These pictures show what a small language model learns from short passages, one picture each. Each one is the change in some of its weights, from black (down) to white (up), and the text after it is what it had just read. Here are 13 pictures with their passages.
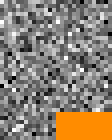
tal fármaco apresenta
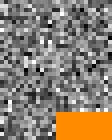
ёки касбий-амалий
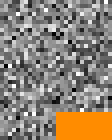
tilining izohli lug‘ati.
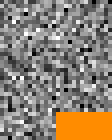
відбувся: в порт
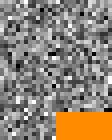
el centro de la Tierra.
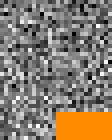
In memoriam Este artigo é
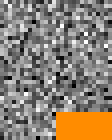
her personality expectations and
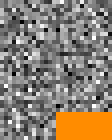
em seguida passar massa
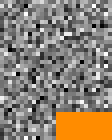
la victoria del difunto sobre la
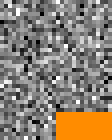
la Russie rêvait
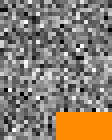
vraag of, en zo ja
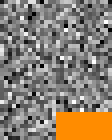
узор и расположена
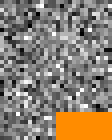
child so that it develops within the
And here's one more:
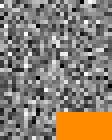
one of the main actors of
